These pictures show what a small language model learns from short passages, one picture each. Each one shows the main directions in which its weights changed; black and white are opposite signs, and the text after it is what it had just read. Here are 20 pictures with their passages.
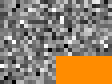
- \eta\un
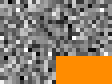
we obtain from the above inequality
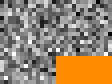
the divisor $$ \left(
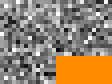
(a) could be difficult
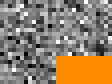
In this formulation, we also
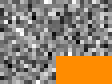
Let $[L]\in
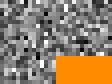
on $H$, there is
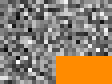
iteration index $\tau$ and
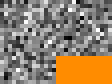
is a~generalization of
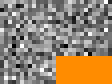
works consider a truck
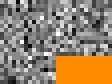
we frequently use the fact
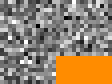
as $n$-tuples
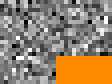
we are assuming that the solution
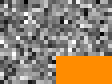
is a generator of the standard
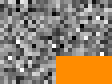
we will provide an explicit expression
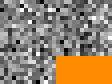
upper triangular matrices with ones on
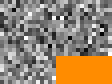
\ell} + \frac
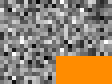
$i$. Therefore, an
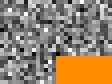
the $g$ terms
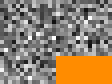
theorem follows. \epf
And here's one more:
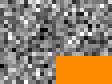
and $1\le
